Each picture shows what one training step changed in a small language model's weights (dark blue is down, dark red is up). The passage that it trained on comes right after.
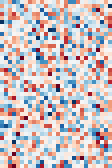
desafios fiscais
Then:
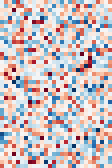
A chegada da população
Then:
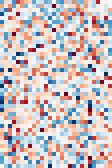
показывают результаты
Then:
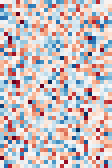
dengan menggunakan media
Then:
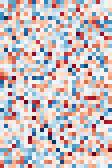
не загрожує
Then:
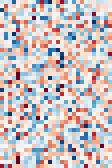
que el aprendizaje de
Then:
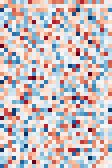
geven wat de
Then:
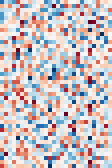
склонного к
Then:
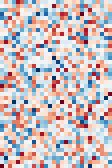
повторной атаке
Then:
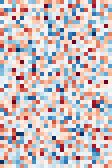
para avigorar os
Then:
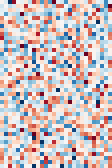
Intelligenz die
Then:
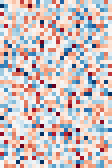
William Moylan
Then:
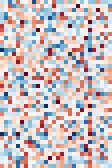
а также определением
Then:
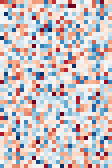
que corre el peligro de
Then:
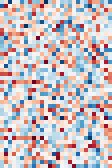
klasterlari faoliyatini
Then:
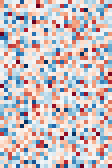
voor dat de accountant die
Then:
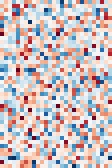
regime caracteriza-se
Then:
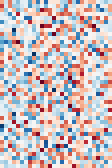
CONCEPT OF
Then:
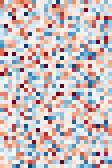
chiqarilgan tovarlarga
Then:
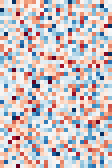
mais contribuirá para o
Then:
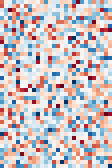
percebi, na minha
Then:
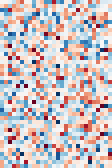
yondashuvga asoslangan davlat
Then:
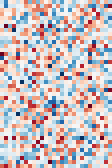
visión alterada deje
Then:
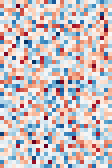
por também tentar elaborar
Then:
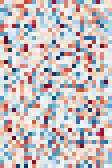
qilishi mumkin. Analitik
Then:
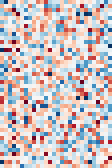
spinosa* L.,
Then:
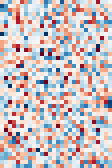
qaramay, eng
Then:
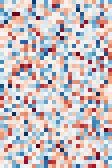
El hecho de que una
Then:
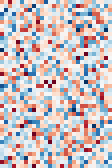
Results of National
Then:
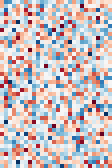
equity capital. The
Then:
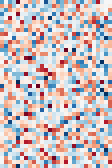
от применяемой
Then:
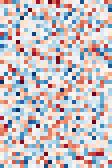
yang baik antara
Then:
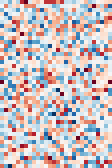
a psicanálise.
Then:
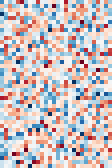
Общее образование
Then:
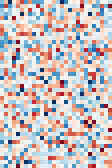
neumonía grave
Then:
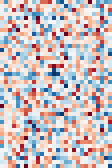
autobiografico è
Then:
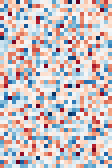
pela equação deste
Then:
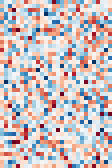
parte de una consideración de la
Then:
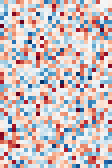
7 kun davomida
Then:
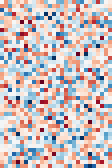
bilan A.Qodiriy
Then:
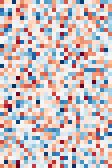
surveillés). -
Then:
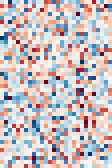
eine gelebte Open
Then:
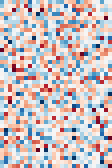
A nivel mundial el
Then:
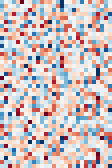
siendo una de las más
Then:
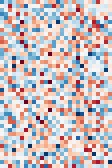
А. Куршида
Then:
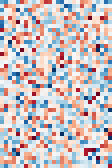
qualificado, que em
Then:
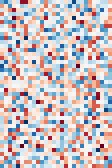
lembramos que a
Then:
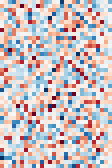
aqliy olamini
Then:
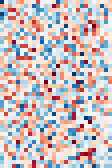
В этой статье
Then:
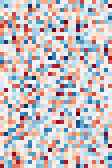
cisura a nivel del
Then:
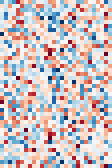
та громади.
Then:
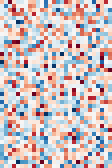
Tekst został
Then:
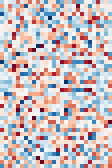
этом материалы
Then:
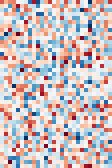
de magnetização e
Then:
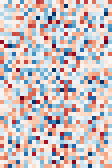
mos bo'lmagan
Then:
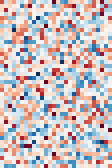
de inglés como
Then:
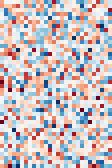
xush ulkim,
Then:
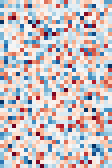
município de
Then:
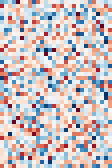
находиться сообщества
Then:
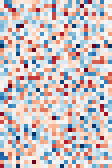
Infrastruktur &
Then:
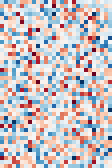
берган бўлса
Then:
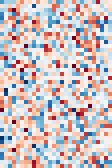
основным функциям. В
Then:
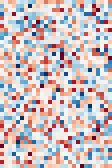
mídia deveria
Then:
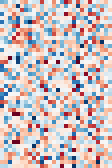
restricción para la
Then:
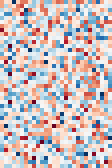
de los Pobres", que
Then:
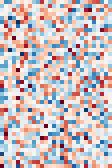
Rodrigues &
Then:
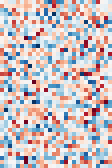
turlari va ularning iqtisodiy hamda
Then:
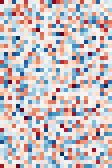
e expectativas nos
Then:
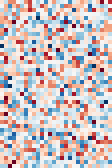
diagnostic dificil
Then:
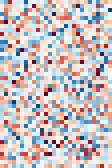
сети *Internet*,
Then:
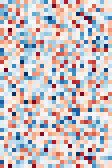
ва мафкуравий
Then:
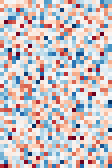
ar, além do desenvolvimento
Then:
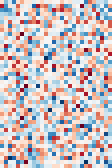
and other Federal
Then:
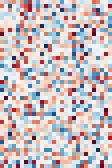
españolas gestiona
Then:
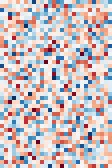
asosidagi tarjima tizimlari
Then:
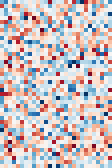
national recognition.
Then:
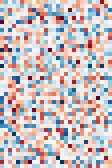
litoral oriental do
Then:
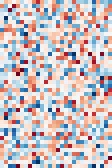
mavjud bo'lib bu
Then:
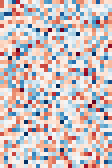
en adelante de tal
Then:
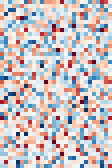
evidencias acerca de lo
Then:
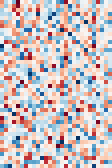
tan olmadi. U
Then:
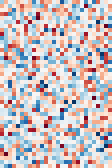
het vraagstuk van
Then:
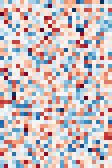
N.A., Dunai
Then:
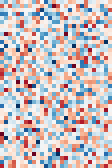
мемантином або
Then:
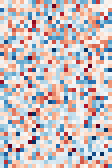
tahlil etish, uning janr
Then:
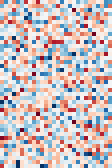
que remedió al
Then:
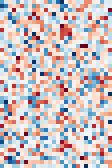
la adhesión a
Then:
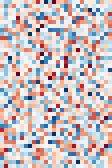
fyrir menntun
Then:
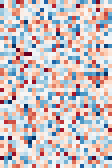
изучение предмета
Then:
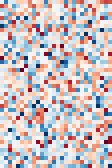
| full |
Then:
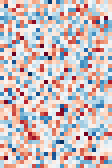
bu xulosasi bilan
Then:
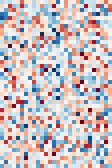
Йому належить
